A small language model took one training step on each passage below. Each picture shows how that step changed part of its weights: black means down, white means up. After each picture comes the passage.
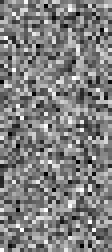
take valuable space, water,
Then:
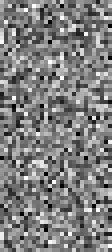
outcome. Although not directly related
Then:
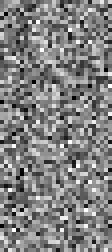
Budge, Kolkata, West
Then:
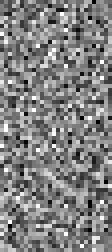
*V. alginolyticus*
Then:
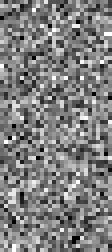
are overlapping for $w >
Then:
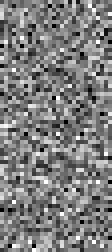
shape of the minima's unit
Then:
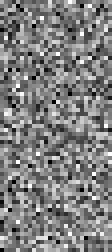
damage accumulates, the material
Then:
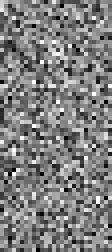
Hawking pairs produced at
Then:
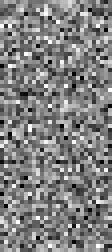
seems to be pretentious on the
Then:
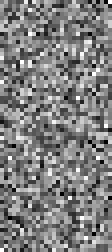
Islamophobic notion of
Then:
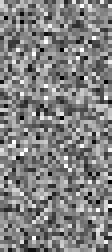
part of the Nile Delta and coastal
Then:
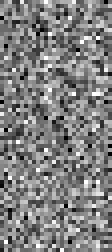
quantities such as the free energy or
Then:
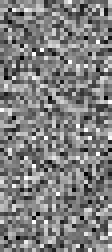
11.7%. This means that there
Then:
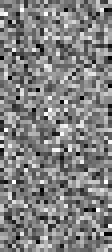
modeling. Briefly, a population
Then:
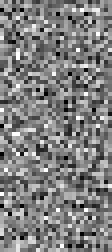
4 - Undecided - 5 -
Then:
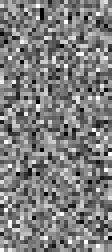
success rate of a movie.
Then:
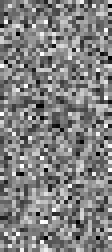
spin injection into graphene resulting
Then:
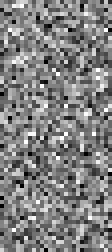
interest (about 10\% of the total number of
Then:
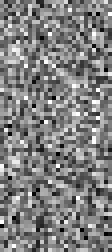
X X - productivity optimisation X Tree
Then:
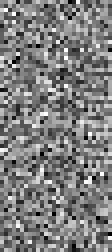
see below.) This assumption is
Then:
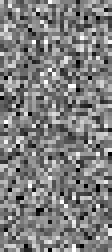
construction was presented that describes the
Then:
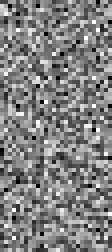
anatomy assessed. A suitable
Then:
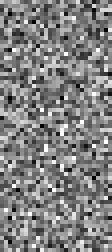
new fundamental right. It is the only
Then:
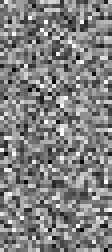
is the duration of simulation. $
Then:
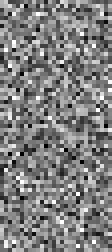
&=& N^\alpha \beta \mu {\mathbb
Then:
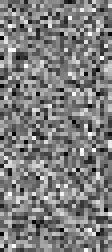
Palgrave Macmillan.
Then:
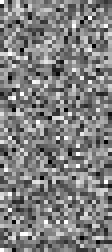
witness testimony). These
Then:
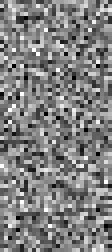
and aromatic plants form a significant part
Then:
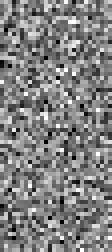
We continue by analyzing the concept
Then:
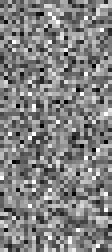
sample undergoes one complete field
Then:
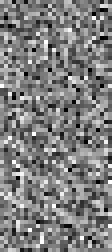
it is clear that satisfaction of social
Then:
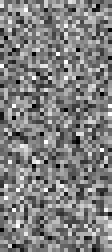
a preexisting communications network or
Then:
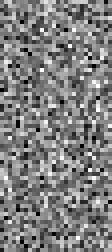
elements of non-local operators.
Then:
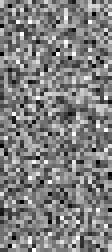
ensuring independent creative activity in the
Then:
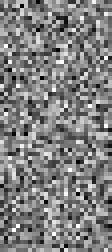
novel contribution of our Python tool
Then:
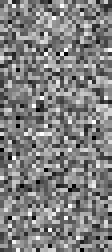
controls, as well as the continuous
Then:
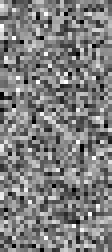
V_{GS} , indicating that
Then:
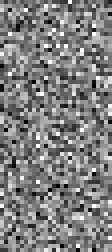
Retailing and Consumer Services*,
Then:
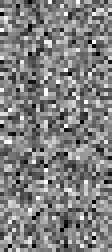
load conditions, which is closer to the
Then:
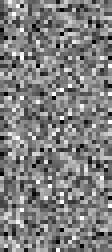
[8] Yan S and Chen C H
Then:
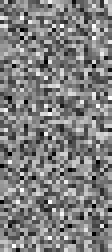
experiment confirm the presence of local
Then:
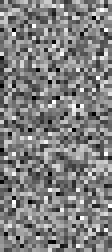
agricultural sites and conservation
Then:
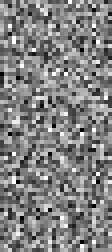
governmental procedures.
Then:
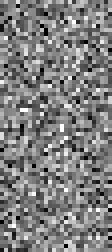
The spot longitude was transformed to
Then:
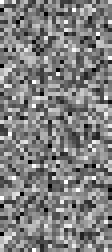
facets including facilitating
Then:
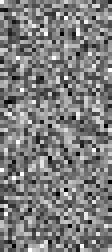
gap materials were not emphasized
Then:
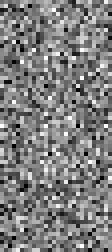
amorphization which, in turn,
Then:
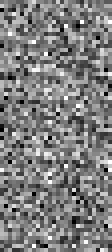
be described in terms of ongoing
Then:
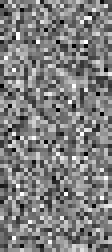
a relatively large amount of observations
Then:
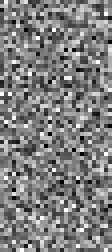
to write down the distribution for $\alpha
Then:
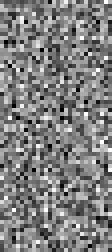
that no double-spending is
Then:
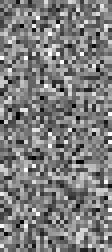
2010) The netnographic research on
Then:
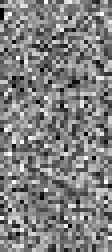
Speed as a Function of
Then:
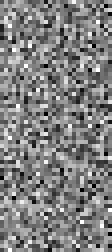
of oxygen as the common
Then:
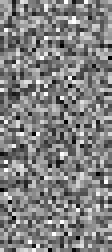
was to continue with this format in
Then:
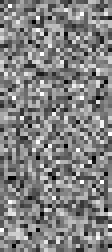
$\Upsilon(3s) \rightarrow \gamma
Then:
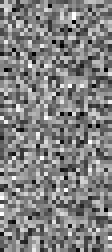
of complications brought on by a
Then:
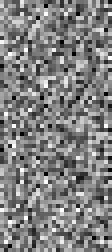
together to create one of the
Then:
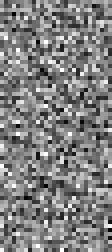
\end{equation} Therefore, we see that
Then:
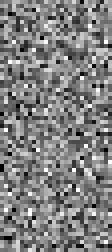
relational proximity with the religious
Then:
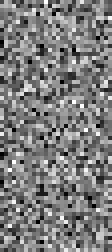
iteration, a preconditioned linear system
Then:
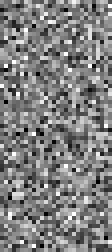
paper at ICLR 2026}
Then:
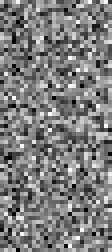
calculations were done for heat transfer
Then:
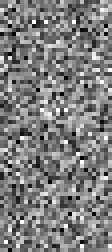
There are proven strategies to prevent
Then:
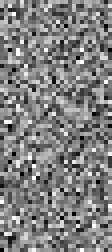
of the modification for the duration of
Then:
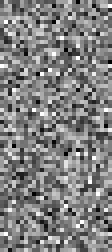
$ ^{47}$School of Physics
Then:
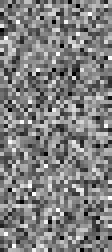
regime corresponds to the inverted regime
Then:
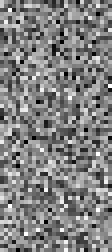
which Dehdasht and
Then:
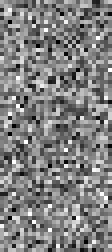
and the equation of state of the gas in the
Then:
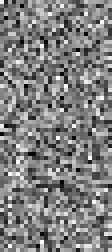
\pih$. So we tentatively
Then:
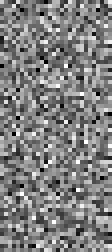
trained model generalizes effectively to
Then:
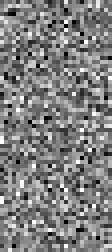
the 400m long main span of the
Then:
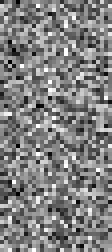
various physical and mental health problems including
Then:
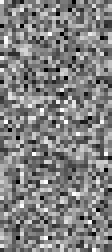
Clinical details, details of
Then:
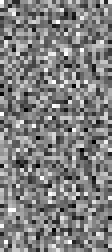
the class-conditional PDFs
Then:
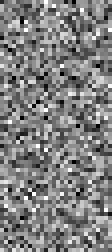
committed to advancing health equity
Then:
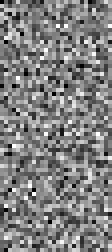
of generated decay distributions in the
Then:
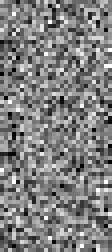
of ICT’s carbon emissions
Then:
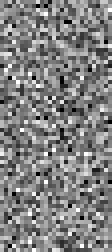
roughly the same time, while the
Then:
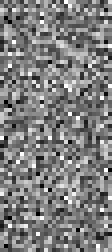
in Table 4.2, the estimated models
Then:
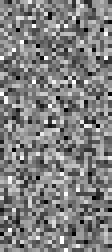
the optimal clustering (as long as
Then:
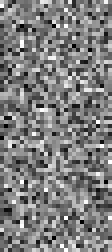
the dependency parser can be trained on
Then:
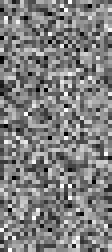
gain Can give power gain in a
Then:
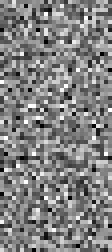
on Diabetic Children Brain
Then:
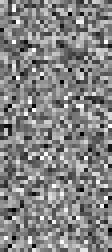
important factor in determining the availability of the
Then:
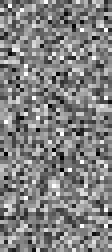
operated by Purple Mountain
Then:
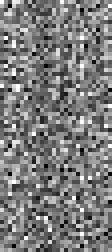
benchmark dataset.}
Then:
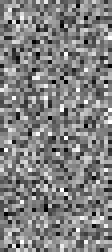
that the microbial cells were
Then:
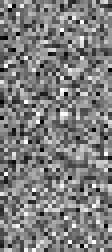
background using pre-trained ML
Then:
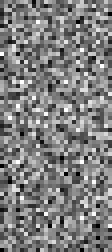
possible in the class of phenomenological models
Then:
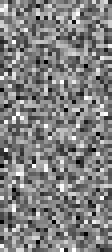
in several inner regions. A higher
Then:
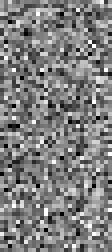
to be true for the case of linear systems.
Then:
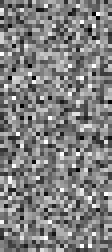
to reduce the cost, complexity and
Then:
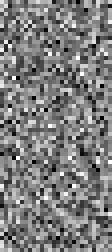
I Ethanol-toluene
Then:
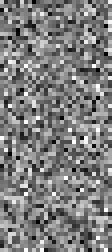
nombreux (Etude
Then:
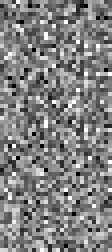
all frequencies that is at normal
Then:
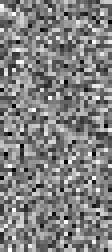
therefore defined as a spatial radiative
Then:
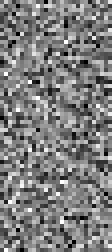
accept or reject the model is made.
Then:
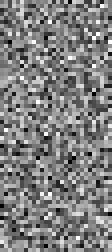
results of her research confirm this fact.
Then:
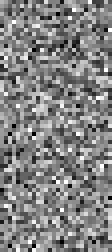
with the inverse of the respective transmission
